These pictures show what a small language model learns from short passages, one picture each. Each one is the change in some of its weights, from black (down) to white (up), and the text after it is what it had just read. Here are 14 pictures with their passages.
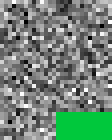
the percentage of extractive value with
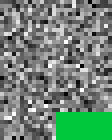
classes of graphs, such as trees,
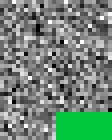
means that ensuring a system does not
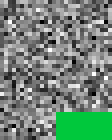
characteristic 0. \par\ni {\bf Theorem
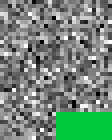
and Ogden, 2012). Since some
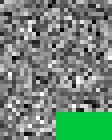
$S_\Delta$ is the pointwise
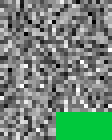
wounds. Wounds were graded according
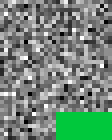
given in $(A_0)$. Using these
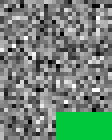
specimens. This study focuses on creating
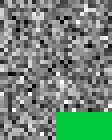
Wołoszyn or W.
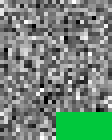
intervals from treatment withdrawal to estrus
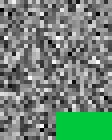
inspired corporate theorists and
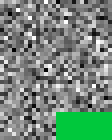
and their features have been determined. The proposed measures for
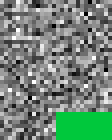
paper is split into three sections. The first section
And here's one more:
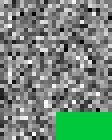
$z$ to this new block (the other
